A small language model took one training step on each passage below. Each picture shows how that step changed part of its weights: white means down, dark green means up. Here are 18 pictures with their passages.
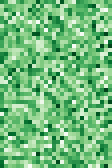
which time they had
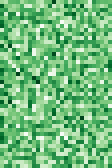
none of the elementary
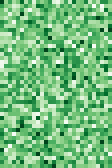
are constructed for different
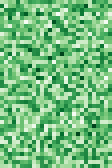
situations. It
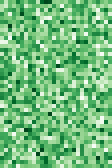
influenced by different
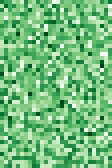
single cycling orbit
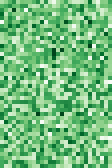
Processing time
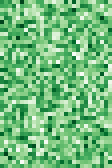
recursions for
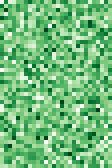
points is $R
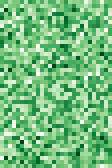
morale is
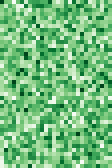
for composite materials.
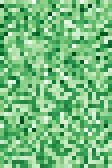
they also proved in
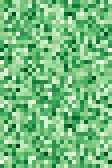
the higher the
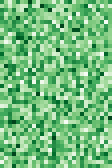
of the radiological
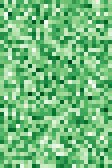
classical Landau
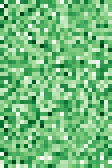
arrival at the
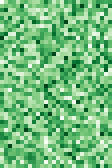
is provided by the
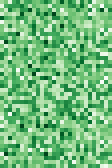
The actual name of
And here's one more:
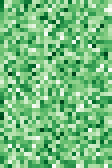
ascending wave
